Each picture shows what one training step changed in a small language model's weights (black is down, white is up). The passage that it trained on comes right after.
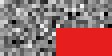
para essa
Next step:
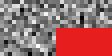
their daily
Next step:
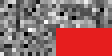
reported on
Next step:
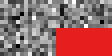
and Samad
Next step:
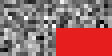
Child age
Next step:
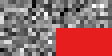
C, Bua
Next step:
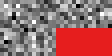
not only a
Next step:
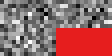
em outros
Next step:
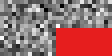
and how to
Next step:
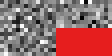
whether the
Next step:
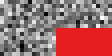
may be more
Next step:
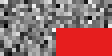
or complete
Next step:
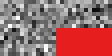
utilization of
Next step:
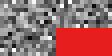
at least one
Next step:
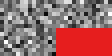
component of
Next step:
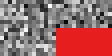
View of
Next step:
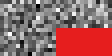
and interactions
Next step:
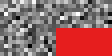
working with
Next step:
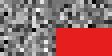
through the air
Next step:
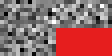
which supports
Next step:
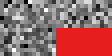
data representation
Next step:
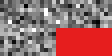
movements of
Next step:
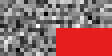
enhance the
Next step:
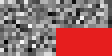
the king;
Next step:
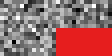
to the fact that
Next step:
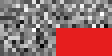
localidades de
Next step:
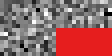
Función de
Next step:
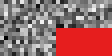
of cardiac
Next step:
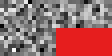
show a high
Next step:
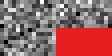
effects on all
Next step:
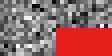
o artista
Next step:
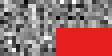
is considered a
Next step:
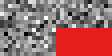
task to
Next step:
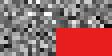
estos dos
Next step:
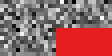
by the number of
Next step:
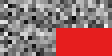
and GWO
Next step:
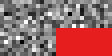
reviewed by
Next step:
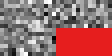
and Zero
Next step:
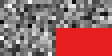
and proportions
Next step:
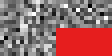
of amount
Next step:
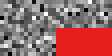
differences in the
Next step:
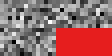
The very
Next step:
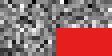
temperature and
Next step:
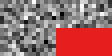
de São
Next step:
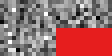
mode is the
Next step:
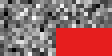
counts and
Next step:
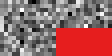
that the plants
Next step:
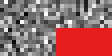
devem ser
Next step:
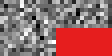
the role of
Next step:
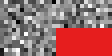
unter der
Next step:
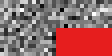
used in the
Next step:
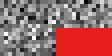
food systems
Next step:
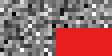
that, in the
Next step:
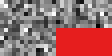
wife of
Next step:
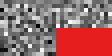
fue importado
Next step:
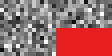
and reduce
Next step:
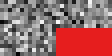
– Dados dos
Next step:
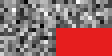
make the
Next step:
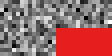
of these needs
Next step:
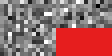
been estimated
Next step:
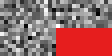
Mg as
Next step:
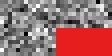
small and
